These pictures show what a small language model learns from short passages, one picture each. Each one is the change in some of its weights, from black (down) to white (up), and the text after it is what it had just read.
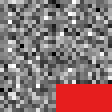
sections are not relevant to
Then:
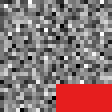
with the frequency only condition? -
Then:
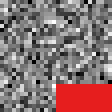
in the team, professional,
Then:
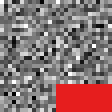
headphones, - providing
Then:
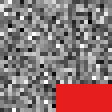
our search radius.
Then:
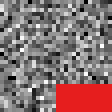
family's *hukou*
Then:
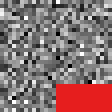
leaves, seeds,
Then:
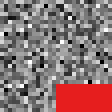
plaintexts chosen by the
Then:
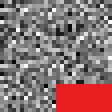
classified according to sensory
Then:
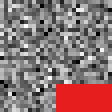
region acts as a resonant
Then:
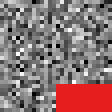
fikrlarini yanada
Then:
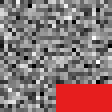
randomized communication
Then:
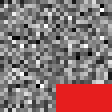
shown that under a hybrid systems
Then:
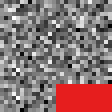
uso de legenda.
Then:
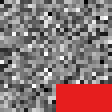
instead of actual
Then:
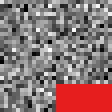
production system treats the
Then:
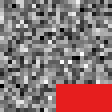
our age inference results with the
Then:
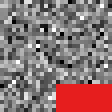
points in the radial or
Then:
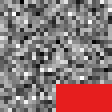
há uma busca em
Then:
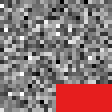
of the internal available information of
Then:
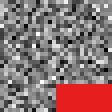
differences, we conducted an
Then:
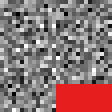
molecule to overcome
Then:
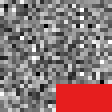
los estudiantes en la
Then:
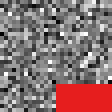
pain (as non-specific
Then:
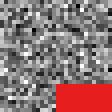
\varepsilon_c \sigma
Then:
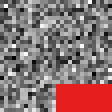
analysed the results, reviewed
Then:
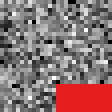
reaches the scale where the
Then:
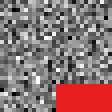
the dependency relations between two units
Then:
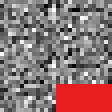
u jafo keltiradi,
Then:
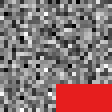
chiqqan. U M.
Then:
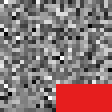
the organization Modifying the
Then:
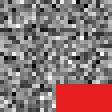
voce dedicata a
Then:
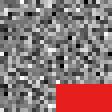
the request of the national
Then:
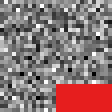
occurs when the addition of
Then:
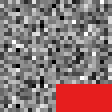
interval) likely provides an
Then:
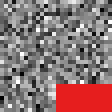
In this way, this work
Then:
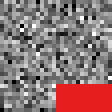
methods. 2.2 Making data
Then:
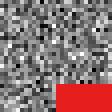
para quienes cuando las
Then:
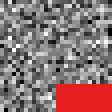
and assuming that $n$ is
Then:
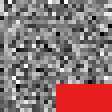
the perturbing arms was
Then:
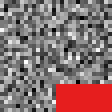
granularity, timing
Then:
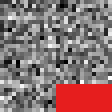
test press* : 3.5
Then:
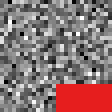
is very short. Once
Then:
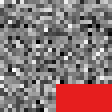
is dividing the edge depth
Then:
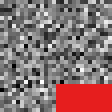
the overall confidence in the
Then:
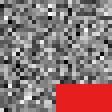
All host stars are in the
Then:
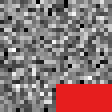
but less effective than the coverage
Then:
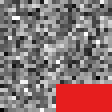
tests were conducted as the
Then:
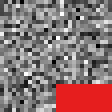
ist ein Team aus
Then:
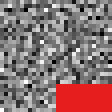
the readiness of these
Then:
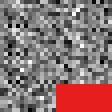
davr talablari
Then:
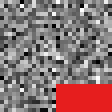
ureter precluding stone
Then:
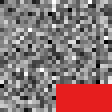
fundamental limitation shared by
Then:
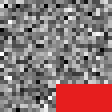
all of the requests for information
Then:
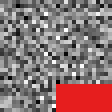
see stratocumulus
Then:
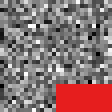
success, happiness,
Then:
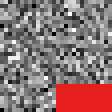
kasb etadi, chunki
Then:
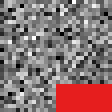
knowledge about all images perform well
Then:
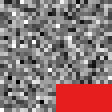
cycles for a time of 10
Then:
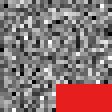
núan interpretando la
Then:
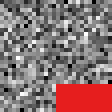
objetivos de los doce
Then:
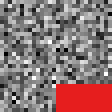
and survival compared with
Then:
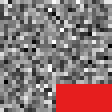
and ML Classifiers
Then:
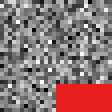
can be written as a total
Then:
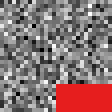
que la compétition),
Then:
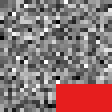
the statistically significant with P value
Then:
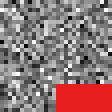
n$ edges, and at most
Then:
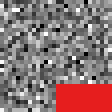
lens of the emerging field of
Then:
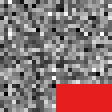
adsorption of the anions
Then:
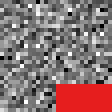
personal thinking, moral
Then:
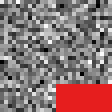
de las características
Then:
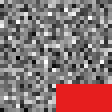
that sells hospitality
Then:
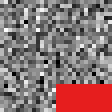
} // Last species
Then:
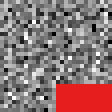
français langue
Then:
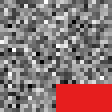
perfectly—this is
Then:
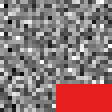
що сприяють
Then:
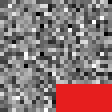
message on Solana;
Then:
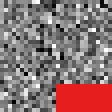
the environment's states). It
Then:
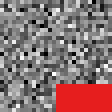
D_4 belonging to the
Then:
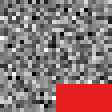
along $z$-axis.
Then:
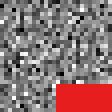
as per equation 9. We obtain a
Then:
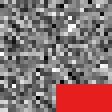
brain, and gonads,
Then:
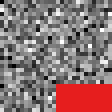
considerably smaller than in the case
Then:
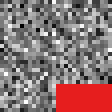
convite da comissão
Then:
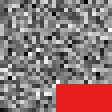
of the parameter of spin when all other
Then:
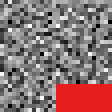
W.S. Park,
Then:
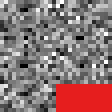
who legitimize the
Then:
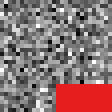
axborotni qabul
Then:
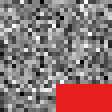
on the different observational planes,
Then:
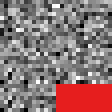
проявляется у
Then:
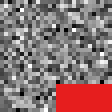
investigate the scale dependence for the
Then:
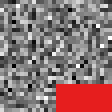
existence of two subsets within
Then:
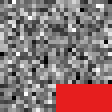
tartibga solish
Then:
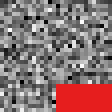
γ are non-negative
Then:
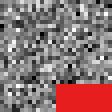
panels are electrically connected
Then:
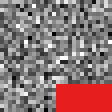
unsaturated diester
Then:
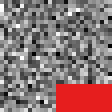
the sense of punishing
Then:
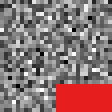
0.05 s. The overall system
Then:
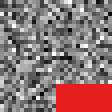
Article history:
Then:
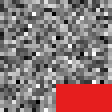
A análise dos dados
